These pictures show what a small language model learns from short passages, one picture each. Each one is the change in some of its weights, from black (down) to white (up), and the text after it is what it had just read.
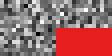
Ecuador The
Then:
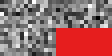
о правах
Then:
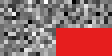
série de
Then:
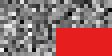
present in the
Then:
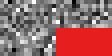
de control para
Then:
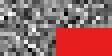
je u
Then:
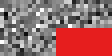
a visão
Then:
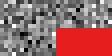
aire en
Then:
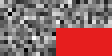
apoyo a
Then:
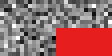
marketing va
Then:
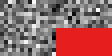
besteld of
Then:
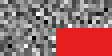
contextos o
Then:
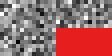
principle of
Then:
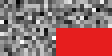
de diversas
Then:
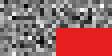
M A M A
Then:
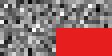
gazes to
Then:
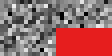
já que
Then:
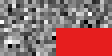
do XI
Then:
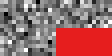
direta ou
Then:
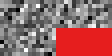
hali juda
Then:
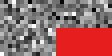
kunda ham
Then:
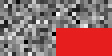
data from
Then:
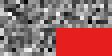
le roi du
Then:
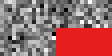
Universidade do
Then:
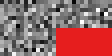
contient les
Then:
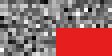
na tym
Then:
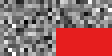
en la relación
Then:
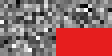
de Minas
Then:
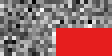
optimal à
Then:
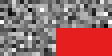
oshirish va
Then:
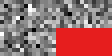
distintos como
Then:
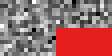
de Processo
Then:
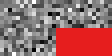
conceito de
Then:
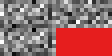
dont les
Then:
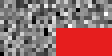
desde un
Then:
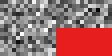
в частности
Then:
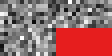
poate oferi
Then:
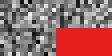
qilish bolada
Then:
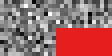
experte de
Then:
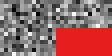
inferior al
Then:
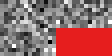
em meio
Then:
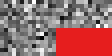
3, que
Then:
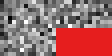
a partir do
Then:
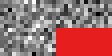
nível de
